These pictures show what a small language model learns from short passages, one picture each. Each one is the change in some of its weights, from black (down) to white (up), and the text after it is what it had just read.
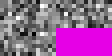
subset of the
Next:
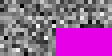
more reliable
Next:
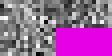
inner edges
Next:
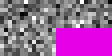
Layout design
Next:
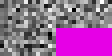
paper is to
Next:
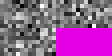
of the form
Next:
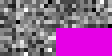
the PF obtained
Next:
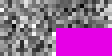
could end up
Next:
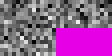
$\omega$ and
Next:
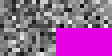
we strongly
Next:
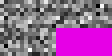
age was
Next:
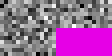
translates to
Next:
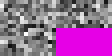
analytical evaluation
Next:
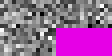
dual space
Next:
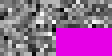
For any subset
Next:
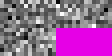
The method in this
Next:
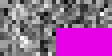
for Phase
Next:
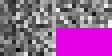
in terms of per
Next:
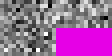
indicating that
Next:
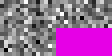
study is to study
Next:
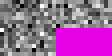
of polymers
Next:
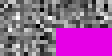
to continue
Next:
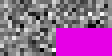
service while
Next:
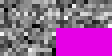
2. This result
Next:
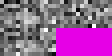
terms of the form
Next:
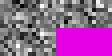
of a given
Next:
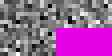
throughput for
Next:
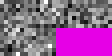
the research and
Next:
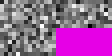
research stream
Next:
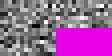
bin width
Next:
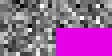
of the environment
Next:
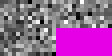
the widest
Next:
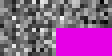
we assume that
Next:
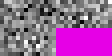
\noindent An
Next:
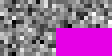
are contained in
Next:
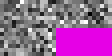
appears that an
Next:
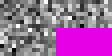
data are read
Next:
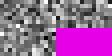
data can be
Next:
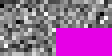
general algorithm is
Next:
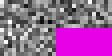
it is sufficient
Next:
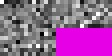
$x \in
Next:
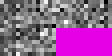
the number of
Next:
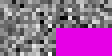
In search of
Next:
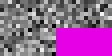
proof used the system
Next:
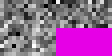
$H$ is
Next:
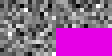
types of
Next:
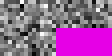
as subsets of
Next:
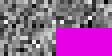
then combined
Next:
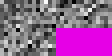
the proof of Theorem
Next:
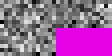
chord graph
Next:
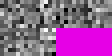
equation with the
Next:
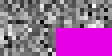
conditions, it is
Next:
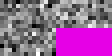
order. This
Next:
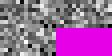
the gap about
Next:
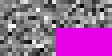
be sure about
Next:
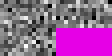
function curves
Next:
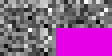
maps for
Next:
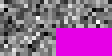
It follows from Theorem
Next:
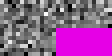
for computing the
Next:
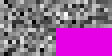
following shows.
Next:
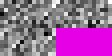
few more
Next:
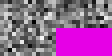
to every aspect
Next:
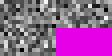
the theory to the
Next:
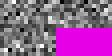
bounded on modulation
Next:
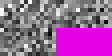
curve is
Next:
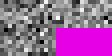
generating function of
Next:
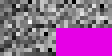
this section we will
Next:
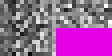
in terms of
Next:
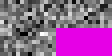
proof of Lemma
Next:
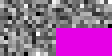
However, the
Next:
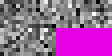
the weight is
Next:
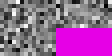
- Next
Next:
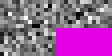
way similar to
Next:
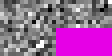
=: \delta
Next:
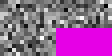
function as important
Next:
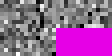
above, the following
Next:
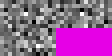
construct into a
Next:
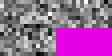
political and
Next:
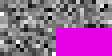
litter and
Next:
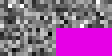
against a
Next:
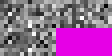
Give an
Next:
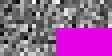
if $X
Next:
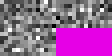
the CFL
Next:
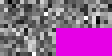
for several
